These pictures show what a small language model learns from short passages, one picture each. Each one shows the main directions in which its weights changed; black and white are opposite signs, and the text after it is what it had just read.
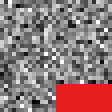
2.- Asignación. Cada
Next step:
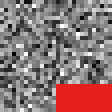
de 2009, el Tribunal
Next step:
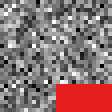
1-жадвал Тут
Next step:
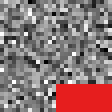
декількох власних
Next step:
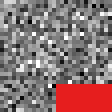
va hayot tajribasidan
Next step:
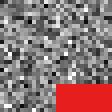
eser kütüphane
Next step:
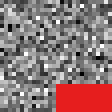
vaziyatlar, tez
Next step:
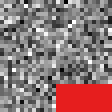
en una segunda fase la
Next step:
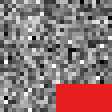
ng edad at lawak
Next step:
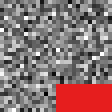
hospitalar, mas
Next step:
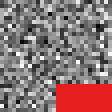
Santos-Pinto L,
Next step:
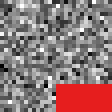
societății în
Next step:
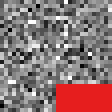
as funções Linear,
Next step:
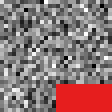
shakllari va usullarini
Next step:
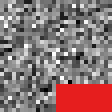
a través del consejo
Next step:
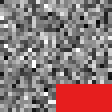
hi han algunes
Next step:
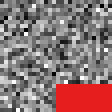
example. Musiqiy
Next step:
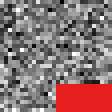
Ver, por exemplo,
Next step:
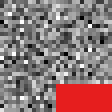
empezar de nuevo
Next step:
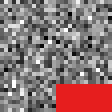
и разъемом в походном
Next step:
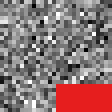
structure of organic matter
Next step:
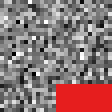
of patients with acute
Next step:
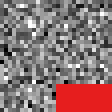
o jej losach i
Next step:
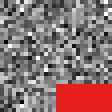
all'attenzione del
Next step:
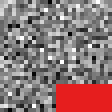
jogo e sonho,
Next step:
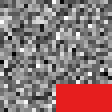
праці, компенсуючи
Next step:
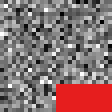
між лівими та
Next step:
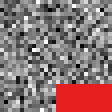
Tuzum mafkurasiga
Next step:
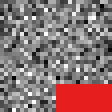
ommaviy axborot
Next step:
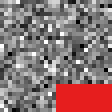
tadqiqotlar olib
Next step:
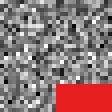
учидида бўлаклари
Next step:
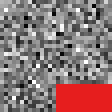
методы Источником
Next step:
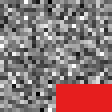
krepi potrebo
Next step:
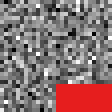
ўрин тутади.
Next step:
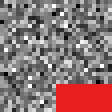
fan va ishlab chiqarish bilan
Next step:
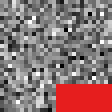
em Hipócrates,
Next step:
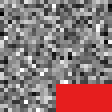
її розроблення.
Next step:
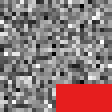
no Município de
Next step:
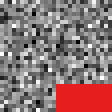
onde os desafios de
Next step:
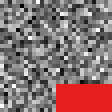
Memorando de Entendimento
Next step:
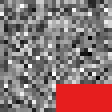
admitidos somente para
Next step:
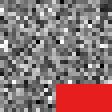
аналізу кожного
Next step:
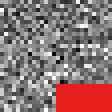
до виховання дитини.
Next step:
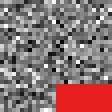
так и не сумевших
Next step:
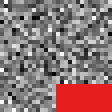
identificando y evaluando su
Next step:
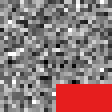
e conclusões, colaborem
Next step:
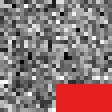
مكتبة ولي
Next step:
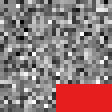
sobreposição de texturas
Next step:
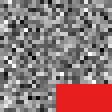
performance anxiety.
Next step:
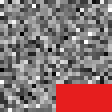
in Regular Athletes
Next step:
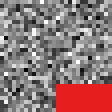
a oferta, pelo
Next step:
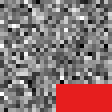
MARCO DE LA
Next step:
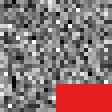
spinhoutringen werden
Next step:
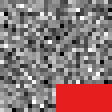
Warrant and the surrender
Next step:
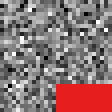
liés au marché
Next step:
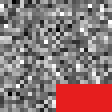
Sociedades (RES),
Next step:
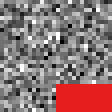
„Маємо типовий
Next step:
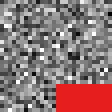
Toshkent, O'zbekiston
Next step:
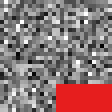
початок XX ст.)
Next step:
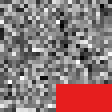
Humanities Content for
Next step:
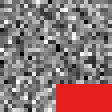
Ssientifis Journal
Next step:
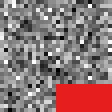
квалификации на
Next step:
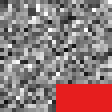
por lo que hemos podido
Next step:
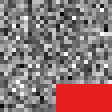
ichki olamiga nazar
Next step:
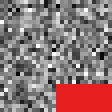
ő szakította
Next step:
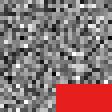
los efectos de la EMI
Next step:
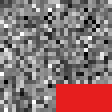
die Zählung „Hori
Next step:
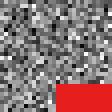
ЎзР МДА
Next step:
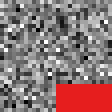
Priorisierung von
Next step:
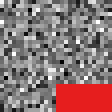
qilinayotgan g'oyalar
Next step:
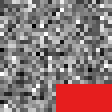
– права на професійний
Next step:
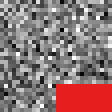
икона представляется
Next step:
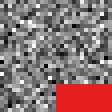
sentetik greft
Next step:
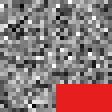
cause environmental
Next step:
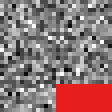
Enfermeiro pela Universidade
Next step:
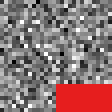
3 meses las personas del
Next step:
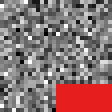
devido à baixa
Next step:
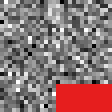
и объединения.
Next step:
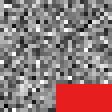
un proceso de innovación y
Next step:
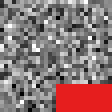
Unidade Escolar Fonte:
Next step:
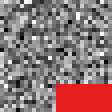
ritmo de crecimiento
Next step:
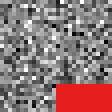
procesos y actividades que
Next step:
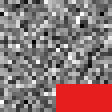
la banque islamique de
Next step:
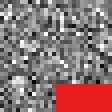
servicii imobiliare
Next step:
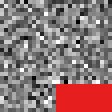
que a aprendizagem
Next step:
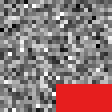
condicionantes, sobre su estado
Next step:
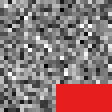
провести анализ
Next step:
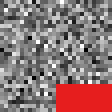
тому, що програмам
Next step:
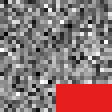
the practice of the
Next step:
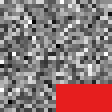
подростка в процессе
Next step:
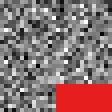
estudio habían sido
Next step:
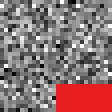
монанд арзёби
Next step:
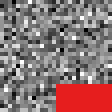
хис-туйғу ва
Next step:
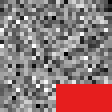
nyeri. Tanda
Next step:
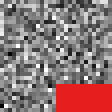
and toys for children
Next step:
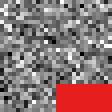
xususiyatlarini tadqiq
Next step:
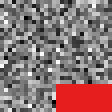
Princeton, NJ,
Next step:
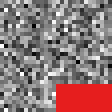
para el diagnóstico y
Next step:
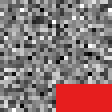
sistematizadas de forma
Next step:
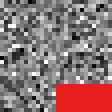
comum e levar seus
